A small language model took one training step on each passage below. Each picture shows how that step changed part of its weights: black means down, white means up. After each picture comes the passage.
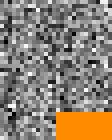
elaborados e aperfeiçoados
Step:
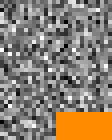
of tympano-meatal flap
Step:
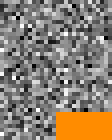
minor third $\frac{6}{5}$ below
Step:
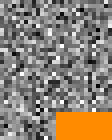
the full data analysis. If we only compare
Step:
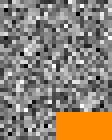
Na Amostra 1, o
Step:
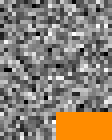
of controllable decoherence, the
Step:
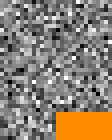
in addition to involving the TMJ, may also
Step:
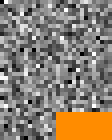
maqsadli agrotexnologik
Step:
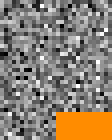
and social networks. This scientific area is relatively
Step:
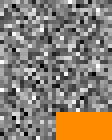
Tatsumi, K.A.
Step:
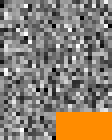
denn je, mit unserer
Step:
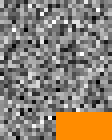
mode is attenuated. Note also that near
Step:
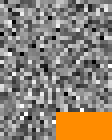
are the first theoretical verification of rescattering
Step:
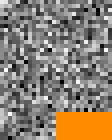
Gaussian chosen to build the state is a class
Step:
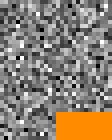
microbiological risks associated with the consumption of certain
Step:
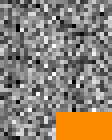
% \nonumber \label{eq:AYS}
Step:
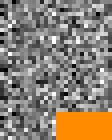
Topos-theoretic vision into university
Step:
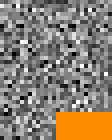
fue un deleite leerlo y
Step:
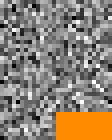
to that of presented in the literature. The
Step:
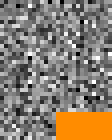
[10], Schur proved the upper bound
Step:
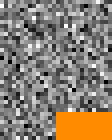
a wide variety of situations.
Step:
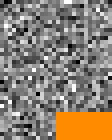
from satellite galaxies. More recently,
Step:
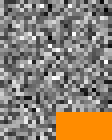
repeated acquisitions if required. For
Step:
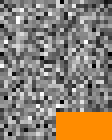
des Russes augmente, et
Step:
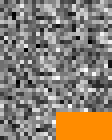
que despierta su curiosidad y los
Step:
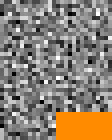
for the allosteric binding of the
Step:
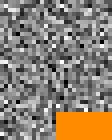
in a region (for instance, the scaling
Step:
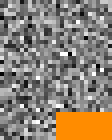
for the already discussed K-type star.
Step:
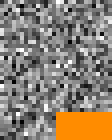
that the rate for a particle to appear at
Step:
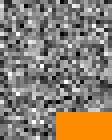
культуры устной и
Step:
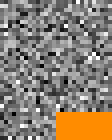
functions in Eqs.\ (\ref{Psi3}),
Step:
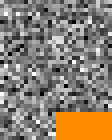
return to our puzzle. In view
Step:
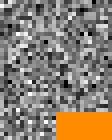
by the surface traction or the body force
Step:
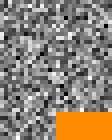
становити $\varepsilon \geq 10^\circ$
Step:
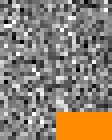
they are close by. Keybuddy
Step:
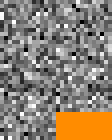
составляет $(2-8) \cdot
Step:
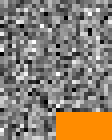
акту, належать деякі
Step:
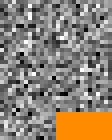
is expressed as \begin{equation}
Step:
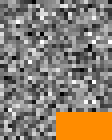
be considered expectant. → A GCS
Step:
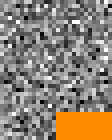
filter that allows separation based on molecule size,
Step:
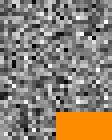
arquitetônicas, as
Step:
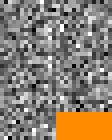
populares de los clusters 1, 3 y 6
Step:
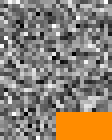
2021. “Yuridik adabiyotlar
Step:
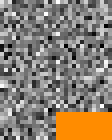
7. IOPA radiograph taken after the
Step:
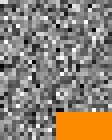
The excitation beam comes from a broadband
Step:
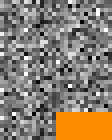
Fiscale Brochures'. De
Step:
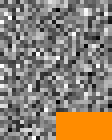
of the Vandermonde basis for
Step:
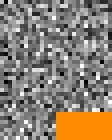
a fixed parameter equal to the fraction of people who have
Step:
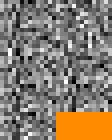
के रूप
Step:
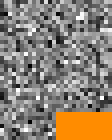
manufacturing a Radio Frequency
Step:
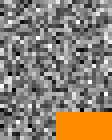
the piezoelectric material and obtained an
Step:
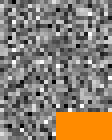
of background process, which makes this variable
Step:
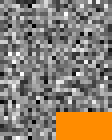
The most widely used method is solvent
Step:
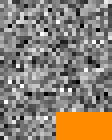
air gaps between core blocks, (b)
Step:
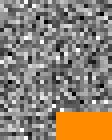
the production of the skeleton of fish,
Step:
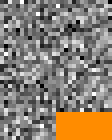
V., Chetverikov, D., &
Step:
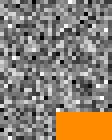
А. М. Дополнительная
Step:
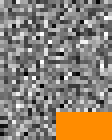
ranges where each scale is influential are well
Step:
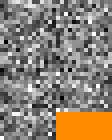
xizmat qiladi. Ingliz
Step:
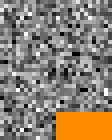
predmet nomini termin deb atash
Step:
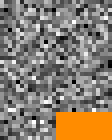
Science or innovation is not in any way
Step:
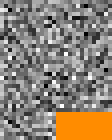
time beyond which the moment of order $k$
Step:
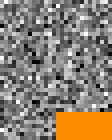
the sentence will be categorized into three
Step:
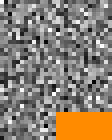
Table 2. Based on the data, the world
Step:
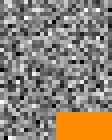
will be affected by Poisson
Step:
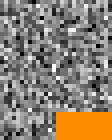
os próprios edifícios
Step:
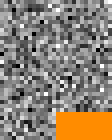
that the $Pm\bar{3}m$
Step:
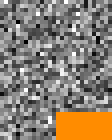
cosmological aeon glass is full of
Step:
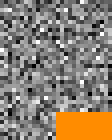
patch (SF-LCP) DA
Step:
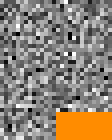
$b$-tagging efficiency is also measured in data
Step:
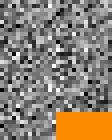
Espoo, Finland.
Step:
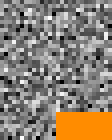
2012 and 2016 respectively.He is currently a
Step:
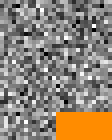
selecting only data greater than 30° from the
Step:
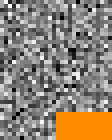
et la bande côtière
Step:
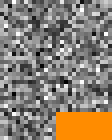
a arquitetura do século
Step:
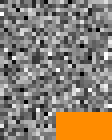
imbalance, reproductive health,
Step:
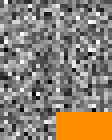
mustahkamlashi mumkin.
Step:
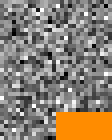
language for representing meta-data. The
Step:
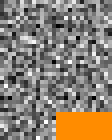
of the data limited to a single locality
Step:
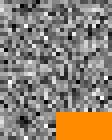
a fundamental level into the small $x$ evolution as
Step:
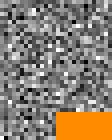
between spring and winter and the time is probably
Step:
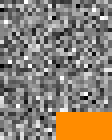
Statistics, Dalhousie University,
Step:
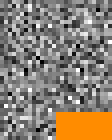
В.И. О достижении
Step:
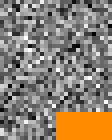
analysis of the reception and returning to the
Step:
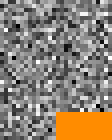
addition, many users still choose online loans
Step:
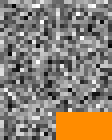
olish (qiziqish, turli
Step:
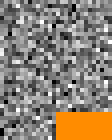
oshirish, tabiiy
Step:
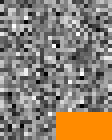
Total Selec. Total Selec.
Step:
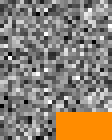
\leq N}$ are representing fixed IP addresses
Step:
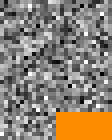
flow estimates using a linearised operator including
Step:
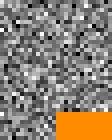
2028, with ± 1 standard error for upper
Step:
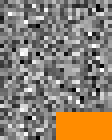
фразеологизмами выполнить
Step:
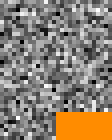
Antonín Jabor^{1,2},
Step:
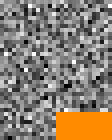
sense of surprise, or excitement,
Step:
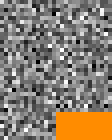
$ and its dual $\dsc $ in
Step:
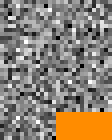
distribution for the variables $y_0$,
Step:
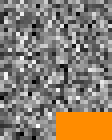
Nigeria. *Agriculture &
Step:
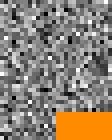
jarayoni sifatida kichik
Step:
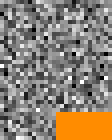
educadores escreveram o livro
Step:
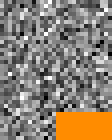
transportation networks, energy systems, and digital
